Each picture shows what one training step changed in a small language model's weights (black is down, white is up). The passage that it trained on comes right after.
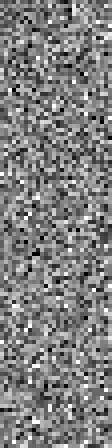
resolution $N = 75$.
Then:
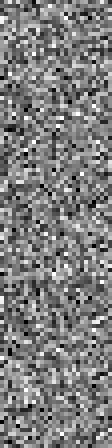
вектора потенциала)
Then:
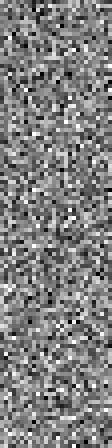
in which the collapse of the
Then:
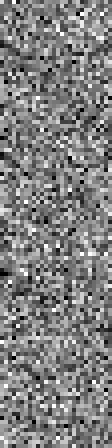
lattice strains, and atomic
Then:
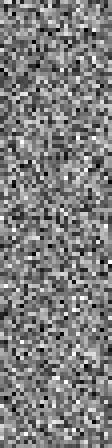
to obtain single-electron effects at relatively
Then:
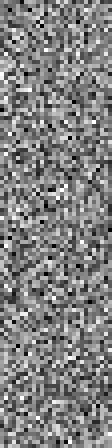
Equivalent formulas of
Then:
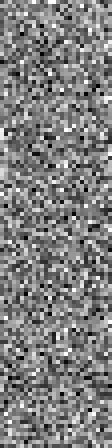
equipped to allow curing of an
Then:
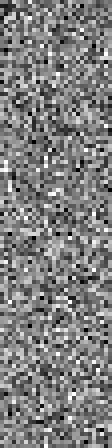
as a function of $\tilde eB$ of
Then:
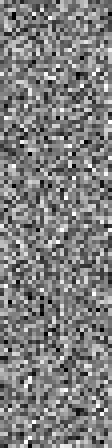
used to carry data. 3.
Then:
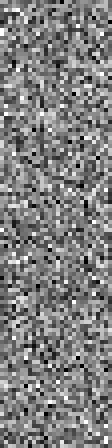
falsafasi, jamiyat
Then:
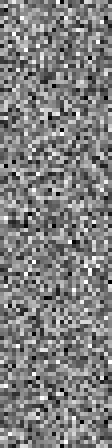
serious impact on the environment – land –
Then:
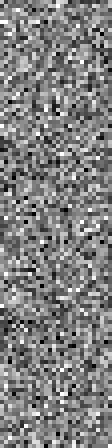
which encompasses but goes
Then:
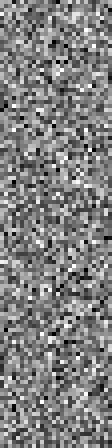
to forty percent of all head and
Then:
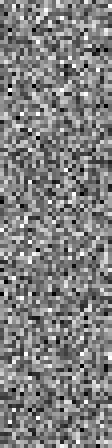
supporting the use of these findings for
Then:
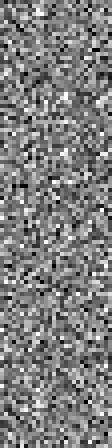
4 случаях получен
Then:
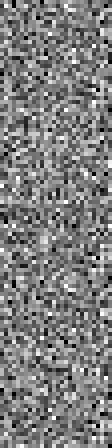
Pb, Cd, Cu,
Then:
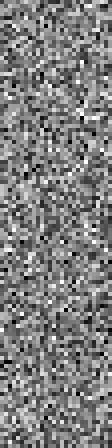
семьи и махалле в
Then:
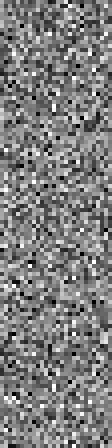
is very flexible and offering many
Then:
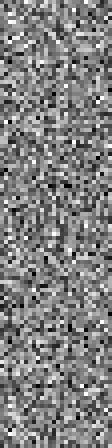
qat'iyat va siyosiy
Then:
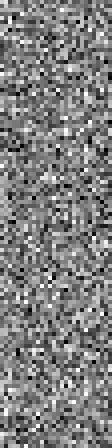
be prevented and food safety
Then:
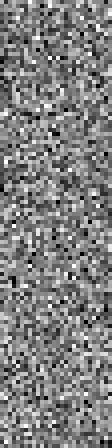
created for the start of the project Level
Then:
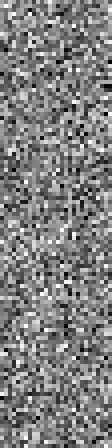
[8] compared the strict
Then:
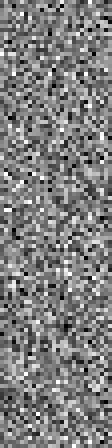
- mass percent defined by peak area
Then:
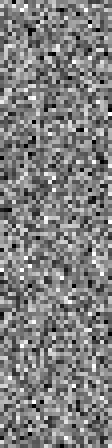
in Table~\ref{SymTab}.
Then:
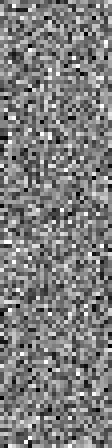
6 open-source models. In this
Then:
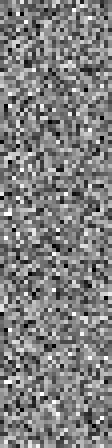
к действительности и
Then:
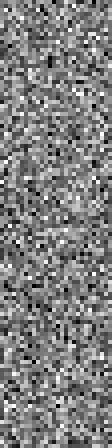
turbulent, plane, free shear
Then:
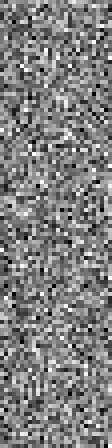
plasmonic TH near-field from
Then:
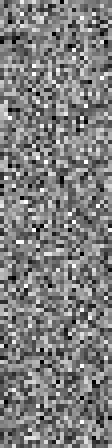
spelling is a consequence of a proper
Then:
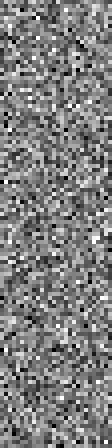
calculate optical inclinations for the
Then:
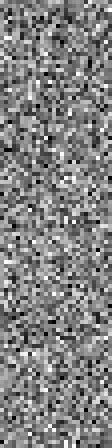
for intense bunches. It
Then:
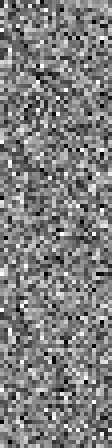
був протопоп, що
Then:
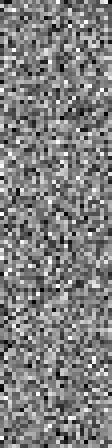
can be a delicate point of the
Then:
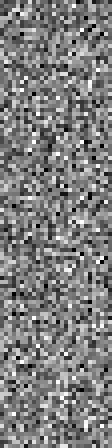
each be sufficient to shift the
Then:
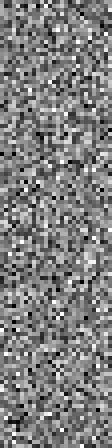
membantu bagi kami
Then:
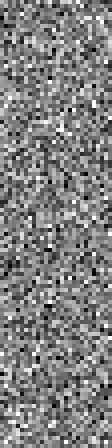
thus can reveal the optimal cooperation
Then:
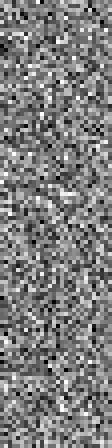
: description, poids, axe
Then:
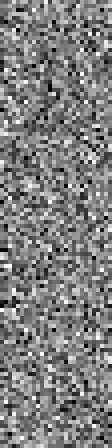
sub-surface soil in the study
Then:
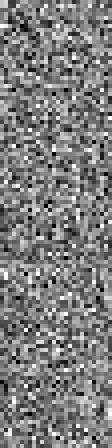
number of objects, and file paths
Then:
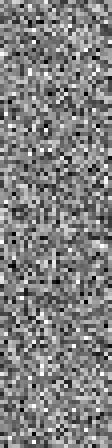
mavjud. O'zbekiston
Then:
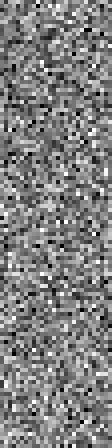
does not allow one to separate the effects of
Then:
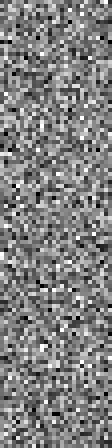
finding of beneficial effects of
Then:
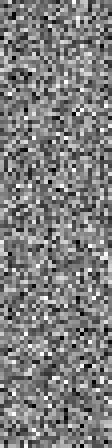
dataset. This review aims to provide a
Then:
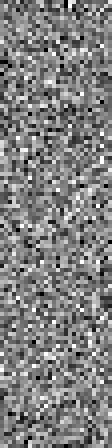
upper bound of 4 hours. We use
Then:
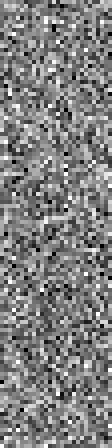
xoe \leq ao(e \rightarrow
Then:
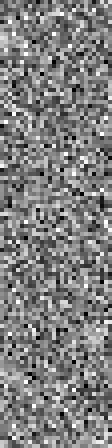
equilibrium with zirconium
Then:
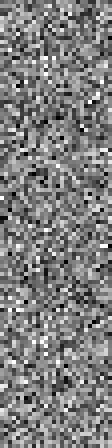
на момент первинної
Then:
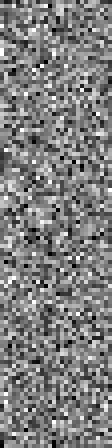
the signal to feed a machine learning
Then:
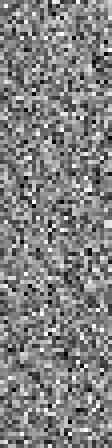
beforehand. - Hosted an
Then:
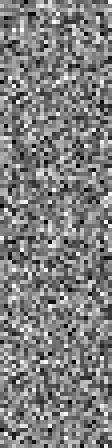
Ministerul Mediului
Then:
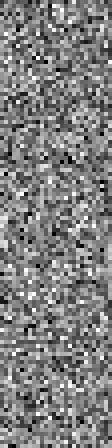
the type of instrument) ²
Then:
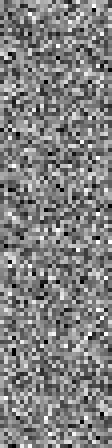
to long-period red giants for
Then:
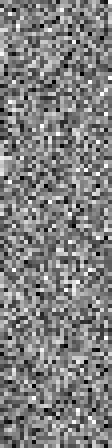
in low-energy electronic systems.
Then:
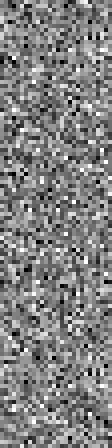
Magnetometer attachment to
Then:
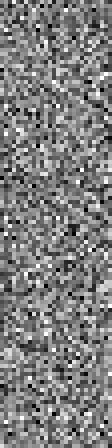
reduction in seedling emergence in
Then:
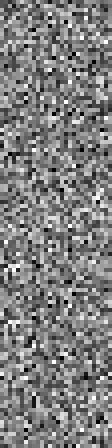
ИЗ. *TECHNICAL
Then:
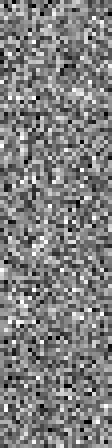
result in modified parameters used to map them
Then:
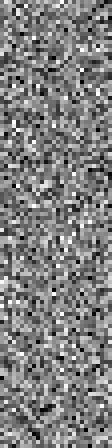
purchasing online shopping.
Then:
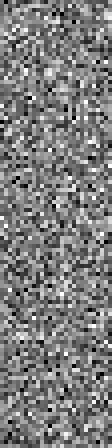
for Educational Practice and Policy
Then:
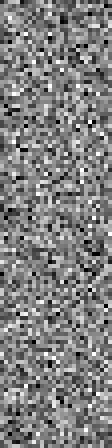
routine preoperative investigations.
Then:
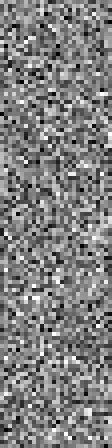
əsas qanunları
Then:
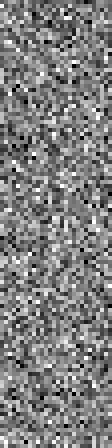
along with collective action, gain
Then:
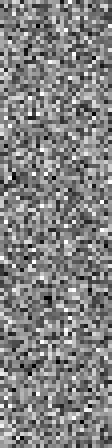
We have verified that the results are similar over
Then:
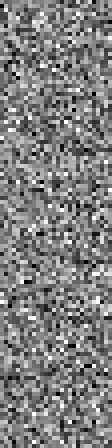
greater than the energy gap and must not
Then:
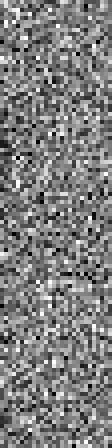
that state. The correlation coefficient is
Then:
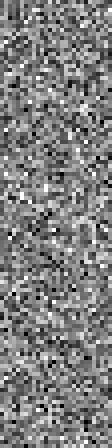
\left(\nabla \phi_{\bf
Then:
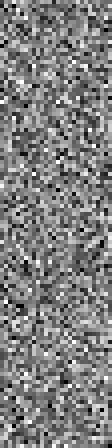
Cristina). ¹⁵
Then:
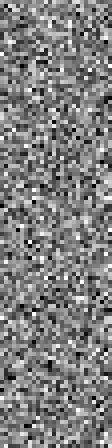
use. 2.4. Updates
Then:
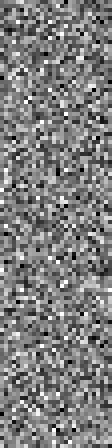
telah melakukan
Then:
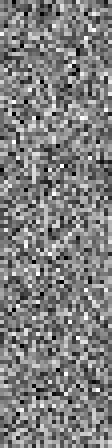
lavanderia, o centro de
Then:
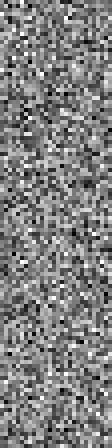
подання учасниками
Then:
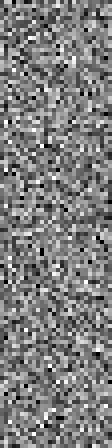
encargos financeiros.
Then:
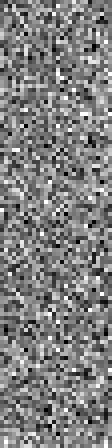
que, para ter disposição para
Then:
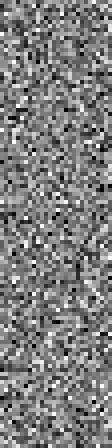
5. Barraud, E.,
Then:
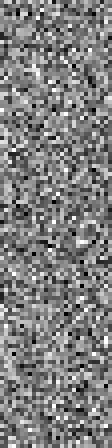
do not interfere with each other.
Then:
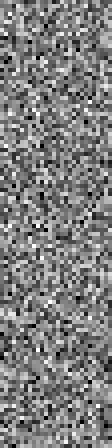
the data. The second part of the project is
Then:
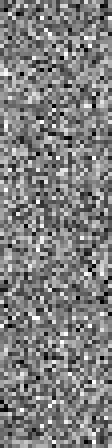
with a probability \citep{bm00}
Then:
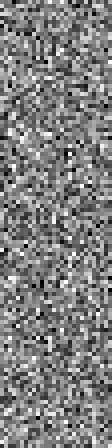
the wide pairs. The distribution of
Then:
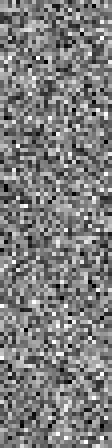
the density operator with respect to time is
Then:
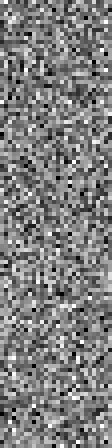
exist self-similar solutions in which the power
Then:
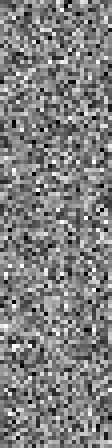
query if $q.\psi$
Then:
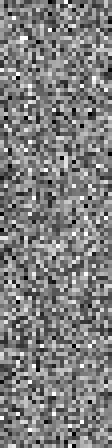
components are simulated by assuming a
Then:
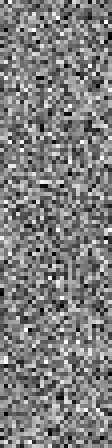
and communications. Library Hi
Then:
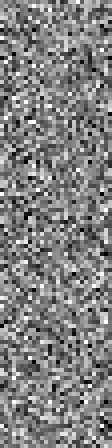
(13%). The higher prevalence of
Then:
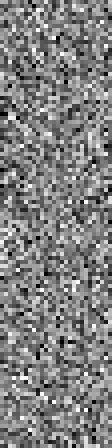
in Terms of Antioxidant
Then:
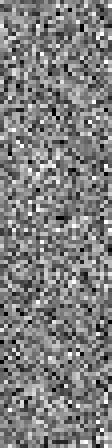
curves refer to $\sigma_{\rm v}$
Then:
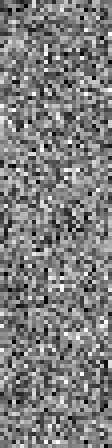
in the decay $B \to \psi
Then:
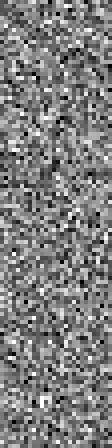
merupakan periode
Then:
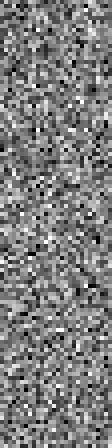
{Sievers}, {Anderson},
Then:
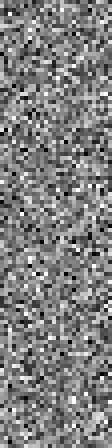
г. «Яндекс»
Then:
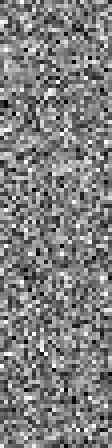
или 20 век), Уикс
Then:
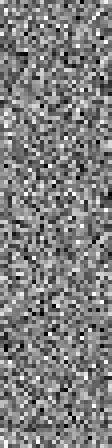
I. Martin, H.A.
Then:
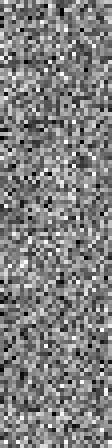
respectively. These values are a fraction of
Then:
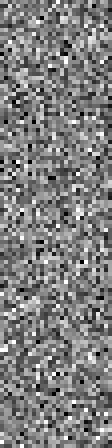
râurile: *Nipru –
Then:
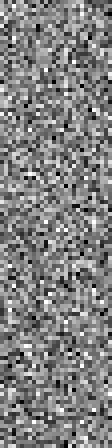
both states within a unified framework,
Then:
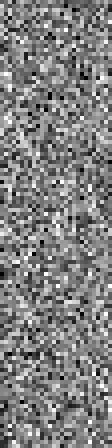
comparison of mean posttest scores of
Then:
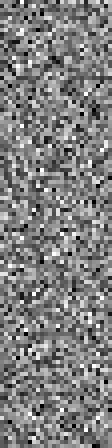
develop essay plan, draft the
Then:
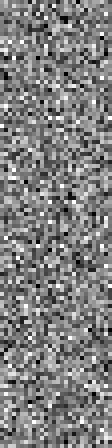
coordinate $t$ with the help of a
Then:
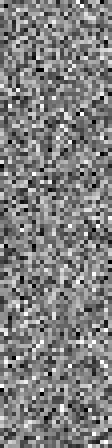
учебу и труд.
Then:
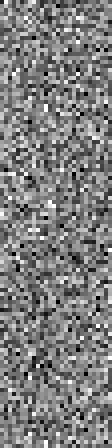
ten snapshots at approximately
